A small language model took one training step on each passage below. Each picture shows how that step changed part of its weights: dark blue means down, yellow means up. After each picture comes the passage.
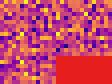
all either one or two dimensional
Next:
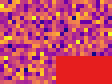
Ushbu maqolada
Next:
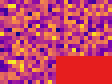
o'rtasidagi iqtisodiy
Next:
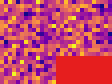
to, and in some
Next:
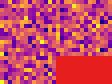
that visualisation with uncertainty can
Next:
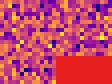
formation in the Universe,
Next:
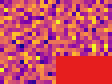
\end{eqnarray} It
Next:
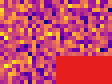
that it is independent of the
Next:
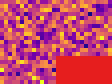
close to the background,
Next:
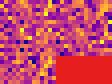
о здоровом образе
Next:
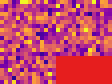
populacional, por forma
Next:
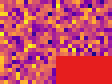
experimental dispersion curves are too
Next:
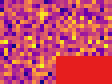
variable (the magnetization of
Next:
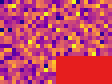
bizning shaxsiy
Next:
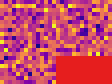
common eigenstate of these operators
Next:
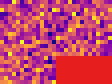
ipak qurtlariga
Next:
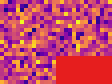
foydalanish bilan bir qatorda
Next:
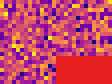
false vacuum state.
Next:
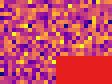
ratios of $ \tau
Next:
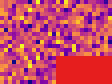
amplitude is by three orders
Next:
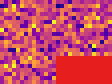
los Estatutos
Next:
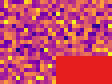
being wrong.
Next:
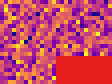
From the PDOSs
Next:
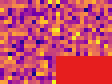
relativistic mean-field
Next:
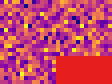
Retseptiv ishda
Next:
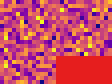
For the sake of
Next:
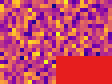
boʻlgan, har
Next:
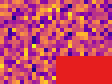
by a straightforward calculation that
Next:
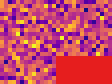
Masalah Matematis
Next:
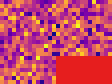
resulted in a model where
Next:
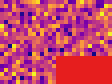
e dois: construção
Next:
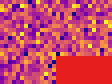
recovery governed by a
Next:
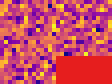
restoring the gauge symmetry
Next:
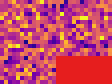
temperature right next to the
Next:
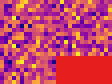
$v$. Once
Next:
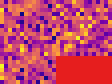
however, it is clear that
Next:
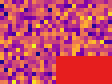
4. Resolução
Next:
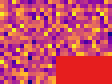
using well known reference masses to
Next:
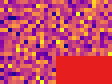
yang diberikan pada
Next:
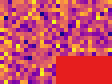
SOS models were incorporated
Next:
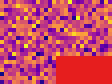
therefore can be expressed through
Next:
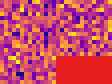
of the wave function at
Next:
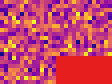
uning sevimli
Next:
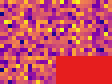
privado de todas as
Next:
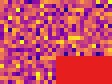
\nonumber \\ E_a
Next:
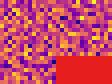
of the tidally
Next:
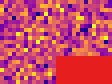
samples using random rotations
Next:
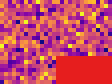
sobre a ordem internacional
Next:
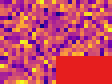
tahliliy qarashlari
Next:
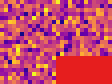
higher level of security and
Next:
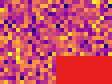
perturbation of a GW radiated
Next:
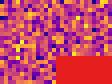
innovatsion faoliyatni boshqarish
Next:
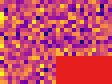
and spacecraft at
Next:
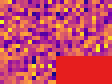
end tracks, but also
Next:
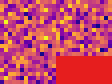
that the size of the vector
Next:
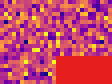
In this contribution, we present
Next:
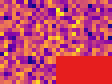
higher charge collection.
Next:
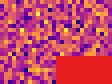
A. Moro
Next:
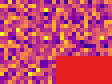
this is equivalent to the
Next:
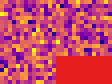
mejor calidad de
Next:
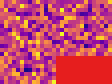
box size in the
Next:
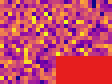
tenaga kerja, dan
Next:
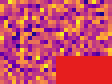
pannel also shows the
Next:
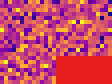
the client network
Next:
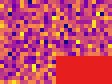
Stackelberg equilibrium
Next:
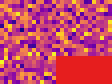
giving rise to the most
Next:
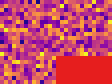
of the recoiling
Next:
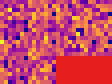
undeformed thermal entropy
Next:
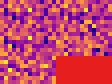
the modified Omori's
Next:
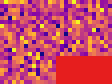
associada a maior risco
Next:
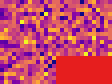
a point – publishing
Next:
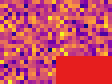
cujo conflito é
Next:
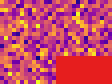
des Umgangs mit
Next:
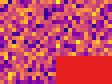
element është
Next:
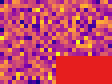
ularni tasniflash
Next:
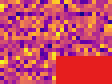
and finding the most
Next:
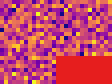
iqtisodiy subyektlarning
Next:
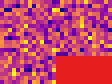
microplastic ingestion
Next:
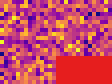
windows. % with
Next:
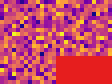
the focal length of the
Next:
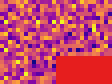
structure as the charge density of
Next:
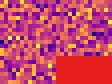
This requires a low, but
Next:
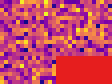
Filosofía y
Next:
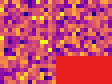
also related to other fundamental problems
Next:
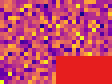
particulier, le
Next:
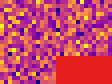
muhim ko'rsatkichi
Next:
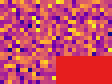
contribuir com esse
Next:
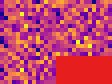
ular bir vaqtning
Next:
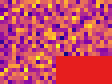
A falta de uma análise
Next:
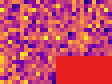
fitting results by the experimental
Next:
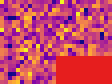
for matching signals'
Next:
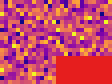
faoliyatini takomillashtirish
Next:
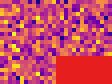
z_i \right)
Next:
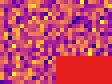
tanlab olindi.
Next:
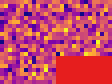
Amsterdam and
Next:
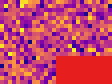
mostraram que: os
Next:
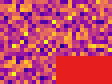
юрак ва мияда
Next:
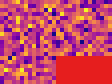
and arbitrary geometries are
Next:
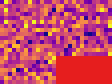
to realize the continuous phase
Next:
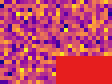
with non-ideal boundary
